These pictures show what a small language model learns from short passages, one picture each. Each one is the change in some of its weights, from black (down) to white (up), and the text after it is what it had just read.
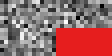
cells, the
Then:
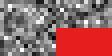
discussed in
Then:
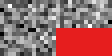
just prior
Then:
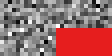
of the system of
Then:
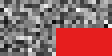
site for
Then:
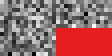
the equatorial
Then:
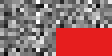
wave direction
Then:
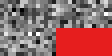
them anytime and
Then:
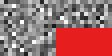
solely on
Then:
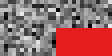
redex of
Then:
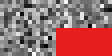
efficiency and
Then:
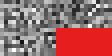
solutions. These
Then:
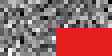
University in 2010
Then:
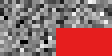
TM atom
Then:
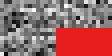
discovery of
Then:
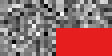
and the individual
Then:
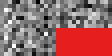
respect that all
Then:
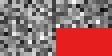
the clinical
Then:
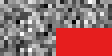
application in
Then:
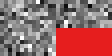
A profiling
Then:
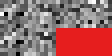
we can use the
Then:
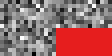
different directions
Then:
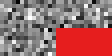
that any theory of
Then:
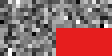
AA Tau
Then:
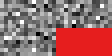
so it can be
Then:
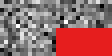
flow, the design
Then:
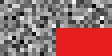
are to reach
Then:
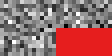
order to handle
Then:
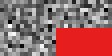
including both wind
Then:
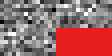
disc. The
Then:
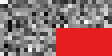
of neutrals
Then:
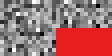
stress levels
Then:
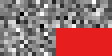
spectra is
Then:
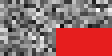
phase of the
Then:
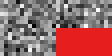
of sensible
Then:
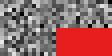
are connected
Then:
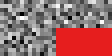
are knowledge
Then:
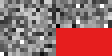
the motif of
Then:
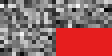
showed the most
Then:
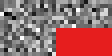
sac may
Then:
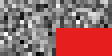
uncertainty in
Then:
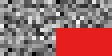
of models of quantum
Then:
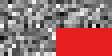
from fitting
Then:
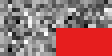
by \be
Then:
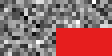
Below are
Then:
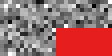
more generally a
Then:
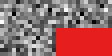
the gaze
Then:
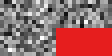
electrical power
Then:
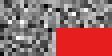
instants for the
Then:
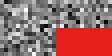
and mutual
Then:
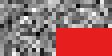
decaying like
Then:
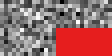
using periodic
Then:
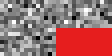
its channel
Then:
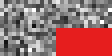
in general not
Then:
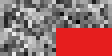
inside an
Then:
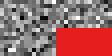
Diversity of
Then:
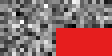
pH change.
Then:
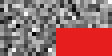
Let us
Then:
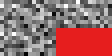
role both in
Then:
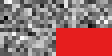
adaptable to
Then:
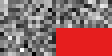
except the
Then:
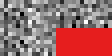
in symbolic
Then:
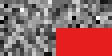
mg) was
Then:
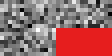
5 closes
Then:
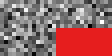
not analyzed
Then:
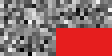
changes are
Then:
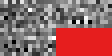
plenty of
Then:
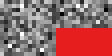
the lived
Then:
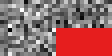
be using AI
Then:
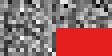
sent to the
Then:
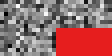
best performance
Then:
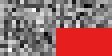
factors, including
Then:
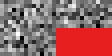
characteristics are
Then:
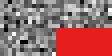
of coordination
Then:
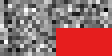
observed during the
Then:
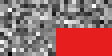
levels may be
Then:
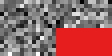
2 weeks
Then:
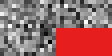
health between two
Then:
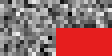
effort and
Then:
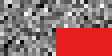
expect to see
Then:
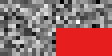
try out a
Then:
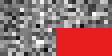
Along each
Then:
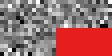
hace una
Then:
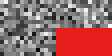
to predict the
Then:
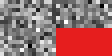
the presence of
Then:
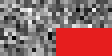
to maintain.
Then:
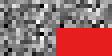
wave functions of
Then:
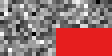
Here the total
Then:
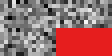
solving the
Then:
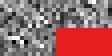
did not
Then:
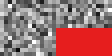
important application of
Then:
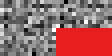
of view of
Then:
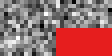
difference was
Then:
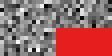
of evolutionary
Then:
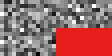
techniques allow
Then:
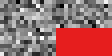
different size of training
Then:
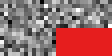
always provide
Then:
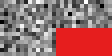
cultural and
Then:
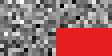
rare life
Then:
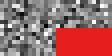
hole or some
